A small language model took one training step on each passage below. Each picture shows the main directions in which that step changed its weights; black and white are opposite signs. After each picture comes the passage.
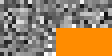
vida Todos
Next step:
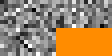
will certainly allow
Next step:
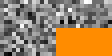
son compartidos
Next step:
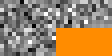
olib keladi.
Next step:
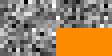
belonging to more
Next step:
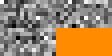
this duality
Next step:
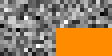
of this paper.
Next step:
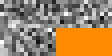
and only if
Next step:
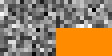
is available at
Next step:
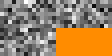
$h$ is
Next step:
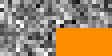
term of a formal
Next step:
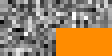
variational optimization
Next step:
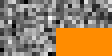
weight). This weight
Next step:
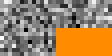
n) \geq
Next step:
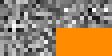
this vertex is
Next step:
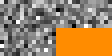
the two pairs
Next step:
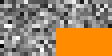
some $\beta
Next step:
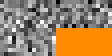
a tropical
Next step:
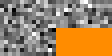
de koper en
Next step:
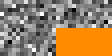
W$, let
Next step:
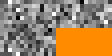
standard in Hamiltonian dynamics
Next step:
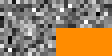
It is known that
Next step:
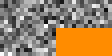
constants of both
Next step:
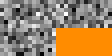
verified since we
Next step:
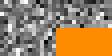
$\Omega$, we
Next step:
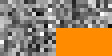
function. The particular
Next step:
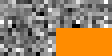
This way we find
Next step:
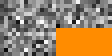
of the right to
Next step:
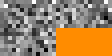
progression, and
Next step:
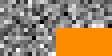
simple argument shows that
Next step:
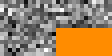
if two sums
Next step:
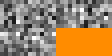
they are not more
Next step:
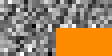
the form \medskip
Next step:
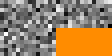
por edad y
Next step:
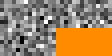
cases, we used
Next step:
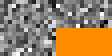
el Método
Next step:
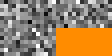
diferentes sistemas
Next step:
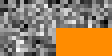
investigate the properties
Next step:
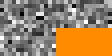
note that the
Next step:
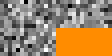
order to apply
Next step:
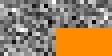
loc, la nivel
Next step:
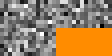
reversed order
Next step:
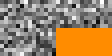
as $\hbar
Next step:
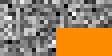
тест или
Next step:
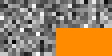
constituyendo la
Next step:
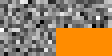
como a maior
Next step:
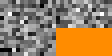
We construct the system
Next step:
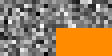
in the light
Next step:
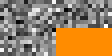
eng yaxshi
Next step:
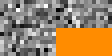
reduced by the use
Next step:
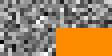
за счет
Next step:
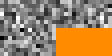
20 nursing
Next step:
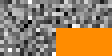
then introduce our new
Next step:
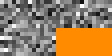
In this case,
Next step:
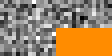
organizational and
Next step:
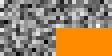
case of condition
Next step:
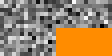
which is easy to
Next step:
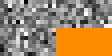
return to
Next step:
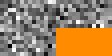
yil 6-
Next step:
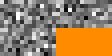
nelle dimensioni
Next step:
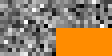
itu pula
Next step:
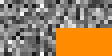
the basis computed in
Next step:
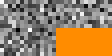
type domains in
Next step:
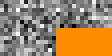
not complete curves,
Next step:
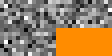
agli effetti
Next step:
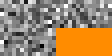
sohasi bilan
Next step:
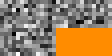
symmetric factors which is
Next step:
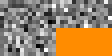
Appendix C for
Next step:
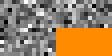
$B$ and
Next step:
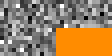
and outer loop
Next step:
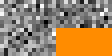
et globales,
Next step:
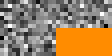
$\gamma =
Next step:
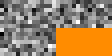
are finitely generated over
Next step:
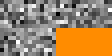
system in the case
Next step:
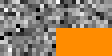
questionnaire that
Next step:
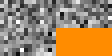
to a given set
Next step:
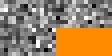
empty and are in
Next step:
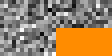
further changes in
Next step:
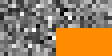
hissiy bosim
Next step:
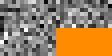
is satisfied. Then
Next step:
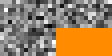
make the following
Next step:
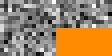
locally homogeneous compact
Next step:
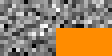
fixes the abelian
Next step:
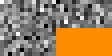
in Alisher
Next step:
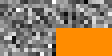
number of grid points
